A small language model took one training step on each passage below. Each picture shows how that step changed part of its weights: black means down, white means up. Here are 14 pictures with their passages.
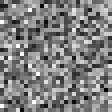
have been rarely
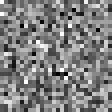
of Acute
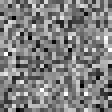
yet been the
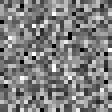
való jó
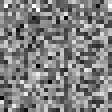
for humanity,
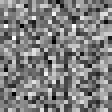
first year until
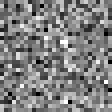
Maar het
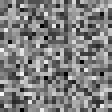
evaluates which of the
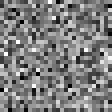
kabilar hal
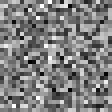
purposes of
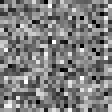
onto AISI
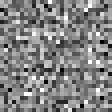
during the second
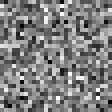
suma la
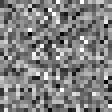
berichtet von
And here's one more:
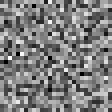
was generalized
